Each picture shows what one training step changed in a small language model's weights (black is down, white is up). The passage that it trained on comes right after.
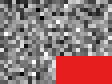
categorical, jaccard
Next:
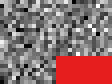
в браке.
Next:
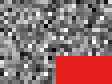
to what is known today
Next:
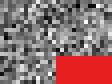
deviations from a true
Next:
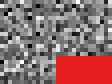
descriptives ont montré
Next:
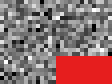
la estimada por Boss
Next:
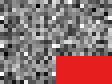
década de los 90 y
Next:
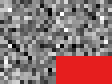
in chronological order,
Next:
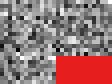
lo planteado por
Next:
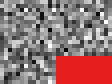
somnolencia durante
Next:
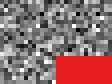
by virtue of their
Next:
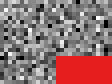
are however those of the
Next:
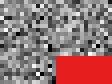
turadi. Shuning uchun
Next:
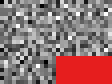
exacto de la
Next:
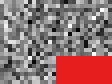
methodology to plot the
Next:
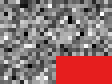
Education, Sports and
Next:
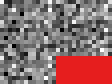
Vietnam War,
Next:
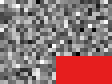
3. Курьони
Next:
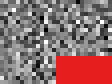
is rendered; it then
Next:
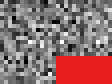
Here, GCG
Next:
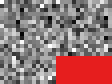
superación de los procesos
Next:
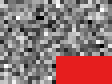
[Submit your
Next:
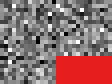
controlling the reactive power
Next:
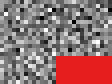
the secret vector
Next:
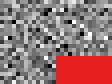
dalam permohonan
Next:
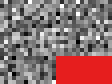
por la fuerza,
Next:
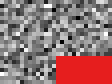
of recognizing opportunities and
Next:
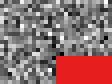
possibility to appear such types
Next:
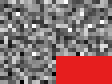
нашей страны.
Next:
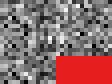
University, Medical Science,
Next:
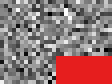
we used low-end
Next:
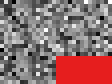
el primero yo, que
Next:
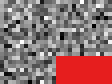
not be liberated from
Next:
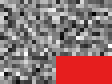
A problemática apresentada
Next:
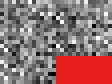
que avalaba un
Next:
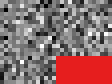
Erta tashxis va
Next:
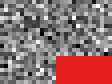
of Latest Trends
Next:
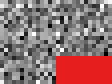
penelitian ini digunakan metode
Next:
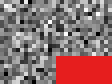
2 presents a theoretical comparison
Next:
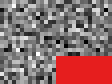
misol keltirishimiz mumkin
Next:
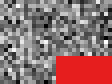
the user management concept has to
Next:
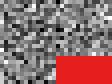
Universities. In the last
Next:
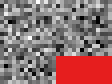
del año se tomaban
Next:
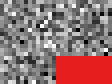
to the project. How
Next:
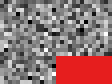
and HRMS
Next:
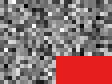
statistics, legislation.
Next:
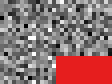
ИЦН, при
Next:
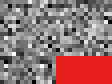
declare that they have no
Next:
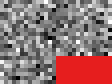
income to provide new learning
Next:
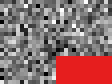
also drawn attention to
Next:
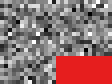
analysis using NN learning
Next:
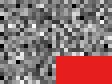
ease. Table 1
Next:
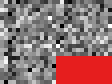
espera, las
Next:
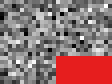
lead to increased economic growth and
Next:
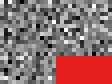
expectation of continued
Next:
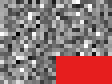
la menopausia
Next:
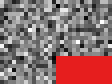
V., Zotov
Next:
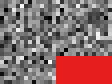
foi quase seis
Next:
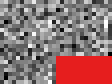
Americas in Vivo
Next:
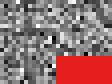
financial support from anyone or
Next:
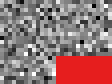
Radiation losses
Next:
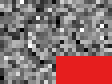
be kept updated as
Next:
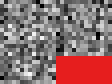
Биз буни,
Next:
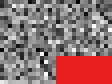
To address the safety concerns
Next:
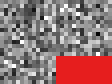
this Article:
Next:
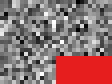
is responsible for an
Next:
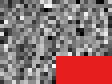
and Europe have now widely
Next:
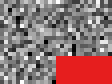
was found in 50%. In
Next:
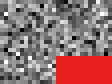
phenomenological judgments,
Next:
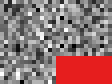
in Fig.5. In
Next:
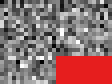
milk replacer at
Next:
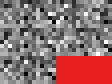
I that can be calculated with
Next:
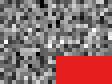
followed by unimodal
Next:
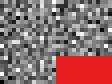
outra função é
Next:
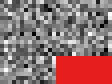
machine to perform four
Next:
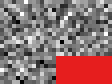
leads to examine it and
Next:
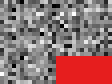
seja, uma vez que as
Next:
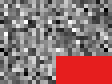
proprio dalla
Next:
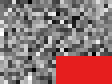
can conclude that the classification
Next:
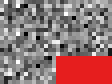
Data yang digunakan dalam penelitian
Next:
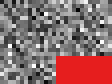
shaxsiy erkinlik,
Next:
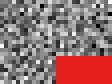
inequality and computed
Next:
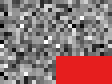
y esclavistas.
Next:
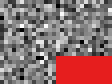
the threshold value of BP
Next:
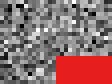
showed the highest quartz
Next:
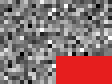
visible port entry and
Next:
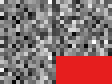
AS A POET AND
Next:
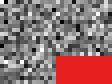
Procedures The participants were
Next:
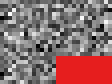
National Security Council
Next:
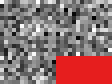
кулранг ва
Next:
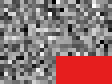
an algorithm to identify the
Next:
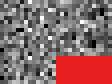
. Figure 1 Mean concentration
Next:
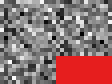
terhadap lembaga pendidikan
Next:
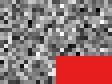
: Synthesis of
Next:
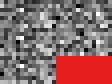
SD RSD
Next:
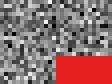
slope values are almost
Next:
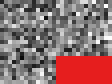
school to the labor market
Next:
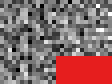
a vehicle by
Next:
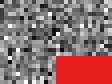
* Author to whom
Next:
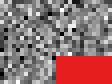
deeper insights into
